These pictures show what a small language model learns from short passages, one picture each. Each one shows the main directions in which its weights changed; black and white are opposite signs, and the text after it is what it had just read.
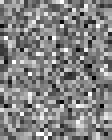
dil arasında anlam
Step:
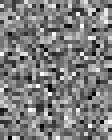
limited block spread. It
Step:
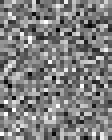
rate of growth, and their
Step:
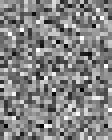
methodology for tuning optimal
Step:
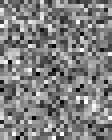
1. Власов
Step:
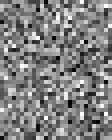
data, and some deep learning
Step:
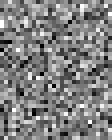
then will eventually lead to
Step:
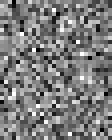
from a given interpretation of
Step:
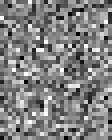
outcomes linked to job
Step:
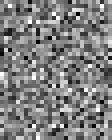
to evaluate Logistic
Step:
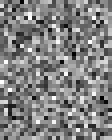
component esa bir nechta
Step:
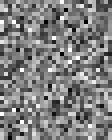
that in the Igbo
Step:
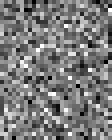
placed on elements of
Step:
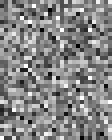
the use of body parts in
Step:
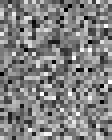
de una serie de
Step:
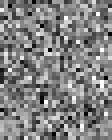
elderly patients with
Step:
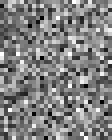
a high content of free
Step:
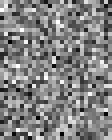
rail voltage drop in
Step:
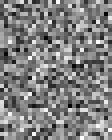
but required very total energy to
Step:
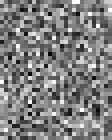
oladi. Buni
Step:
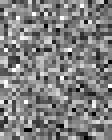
identification, detection of position of
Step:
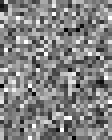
is treated in the social capital
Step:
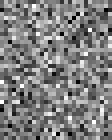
requirements and comparison with current capabilities
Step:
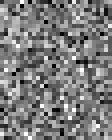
с обычной
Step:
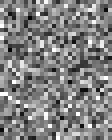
citizens, while
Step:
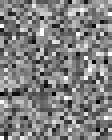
produced within country by government
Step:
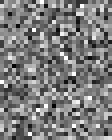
durează în
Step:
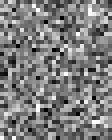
No.5 Summer
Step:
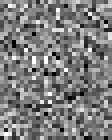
use of EOSC-hub
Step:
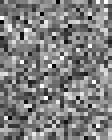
the Universal Declaration
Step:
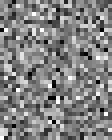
of the time series is increasing
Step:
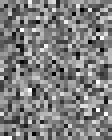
касаллик ва
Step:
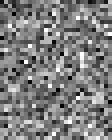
- 3) Partial
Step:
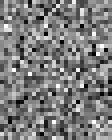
познавательной деятельности
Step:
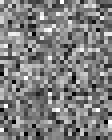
impõe desafios
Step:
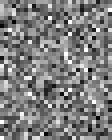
be made collectively at every
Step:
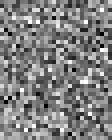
in part, to the
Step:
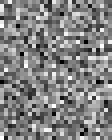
qiyinchilik bilan
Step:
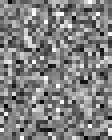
energy of the emitter
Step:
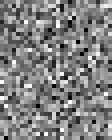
simple plasticity model in
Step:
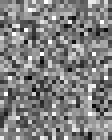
should be milked into a
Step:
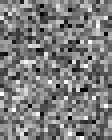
ham amallab turish
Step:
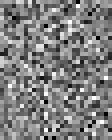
sohasining samaradorligini
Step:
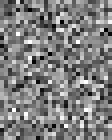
oficial. Las
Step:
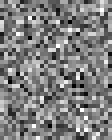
Siddique A.
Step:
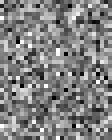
da métrica
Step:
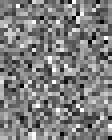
истории черной
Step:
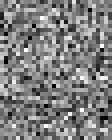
inició el proceso de
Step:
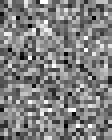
переводять його
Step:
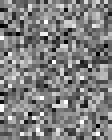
your right nostril.
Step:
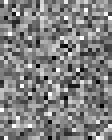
for which D2.1
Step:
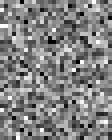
ҳайтдан кўз
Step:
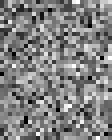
a single cell suspension
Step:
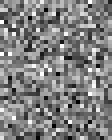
Fergana, the
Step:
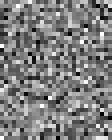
of the polyline is
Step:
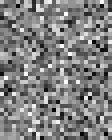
How was your experience studying
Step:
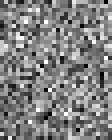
Mathematical Modeling in
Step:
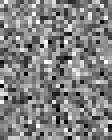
frequently subjected to the
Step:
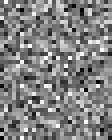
в социуме;
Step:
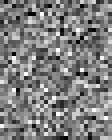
AC, NZ,
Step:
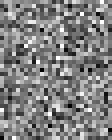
the findings of the survey study
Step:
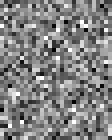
distance of 100m with the
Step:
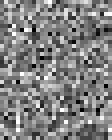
milk cheeses in
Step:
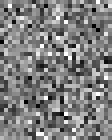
come to the testing arena
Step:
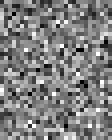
and endoscopic evaluation
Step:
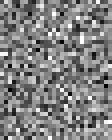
IN NIGERIA
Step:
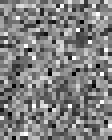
have been held since
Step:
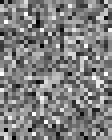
the supervision of
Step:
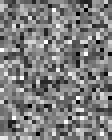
exponent problems involving
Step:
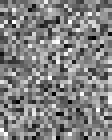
traditions and language of these
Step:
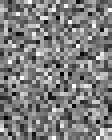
and what challenges or experiences
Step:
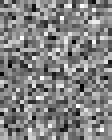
agriculture, and environmental
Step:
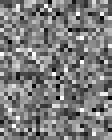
menses get back to
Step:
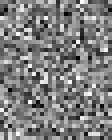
measurement techniques, applications and
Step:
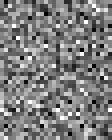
usulini oldindan
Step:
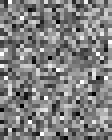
were transcribed and
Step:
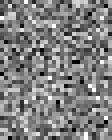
mood is the reason
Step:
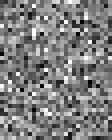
desfecho após a
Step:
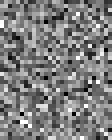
kinematics is
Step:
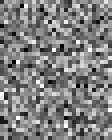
interactive plots.
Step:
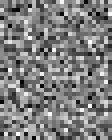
municipalities became highly
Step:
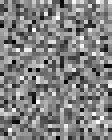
around the equilibrium
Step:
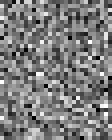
distribuição de probabilidade
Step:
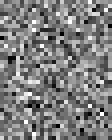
statement Zika research published
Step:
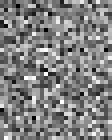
cover the working force and the
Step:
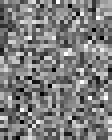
Both processes provide materials that
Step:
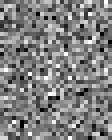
consumers' willingness
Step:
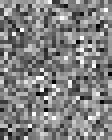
где идеально
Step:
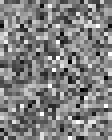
ham istiqloq
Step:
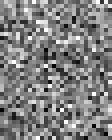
Proctored employment
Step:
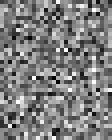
Intente tocar con menos
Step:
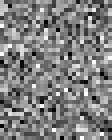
salt separated in
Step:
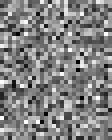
promote gender equality
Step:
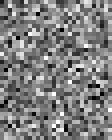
phantoms to represent a
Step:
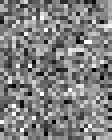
Для оценки
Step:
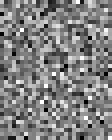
del malón*, la
